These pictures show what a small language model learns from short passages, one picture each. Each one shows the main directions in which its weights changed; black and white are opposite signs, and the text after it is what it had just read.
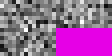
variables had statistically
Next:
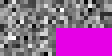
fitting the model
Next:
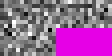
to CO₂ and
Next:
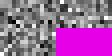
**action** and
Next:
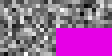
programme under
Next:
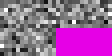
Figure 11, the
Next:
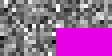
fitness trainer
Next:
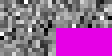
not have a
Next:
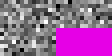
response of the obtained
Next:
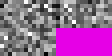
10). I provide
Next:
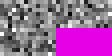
new technology. The
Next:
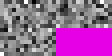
less common.
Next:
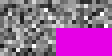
where L is an
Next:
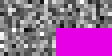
the efficiency of
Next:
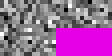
that satisfy network
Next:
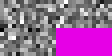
tool for the simulation
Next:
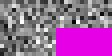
framework we came
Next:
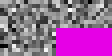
features of managing
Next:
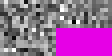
more locations in
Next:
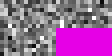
bias the
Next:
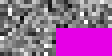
which is a major
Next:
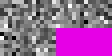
we should calculate
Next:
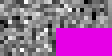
was presence of the
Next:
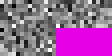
Mechanism of
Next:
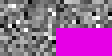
je vous
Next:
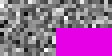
headache of
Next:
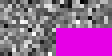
immersed in
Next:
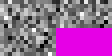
for further studies.
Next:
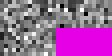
The monastery
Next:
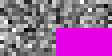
participants had confidence of
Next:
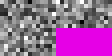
indicators for the
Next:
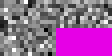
man did.
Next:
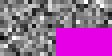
acting on
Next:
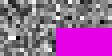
training of the
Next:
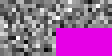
analysis of the
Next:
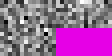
team, consisting
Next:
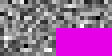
of the reality
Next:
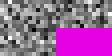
for the formal
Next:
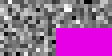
for the data
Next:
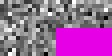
Primary Resource
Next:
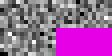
citizens who
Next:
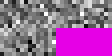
positively to the
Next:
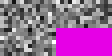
emergence of an
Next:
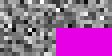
to a good
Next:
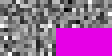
improves the
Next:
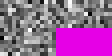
the use of educational
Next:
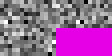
were asked
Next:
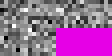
pieces Figure
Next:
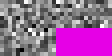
it gets difficult
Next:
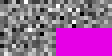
history of human
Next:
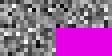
Even though this
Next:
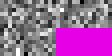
this paper using the
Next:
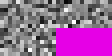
capital inflows
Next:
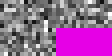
top wellness
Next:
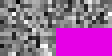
shows the effects of
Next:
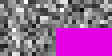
treatment, education,
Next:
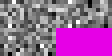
potential without introducing
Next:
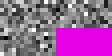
several single cells in
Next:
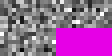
evaluating the performance
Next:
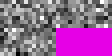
increased. According to
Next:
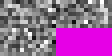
indicate the ascent
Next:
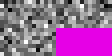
or uneven
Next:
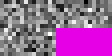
certain typical
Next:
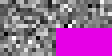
among older
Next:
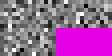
this research focuses
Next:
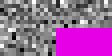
other variants with
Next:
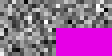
6] and
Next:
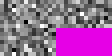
caption: ²
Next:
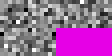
south) and
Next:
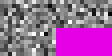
different techniques and
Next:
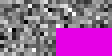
National University of
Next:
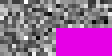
torque and
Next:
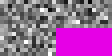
pain decreased from
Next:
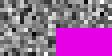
that is in the
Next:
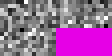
people. It is
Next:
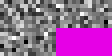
from voluntary
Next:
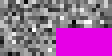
decreased hole
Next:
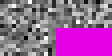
So I sign here
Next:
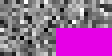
used, including social
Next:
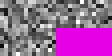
participant, making
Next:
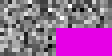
The first part
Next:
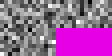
in a city like
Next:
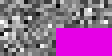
was conducted from
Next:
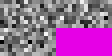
demonstrated that PMS
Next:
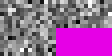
the goal of better
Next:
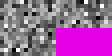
(National Research
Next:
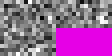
been banned
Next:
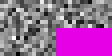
with poverty
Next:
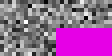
University Students University
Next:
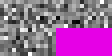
locates disability
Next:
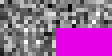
in existing systems is
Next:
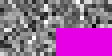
entire insulator
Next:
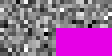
mixtures were
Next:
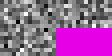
The clinical presentations
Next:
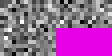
object tracking,
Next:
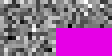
implemented within the
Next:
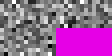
contested outcomes for
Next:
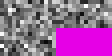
the discussions and
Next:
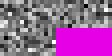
Lee et
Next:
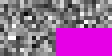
provided by the
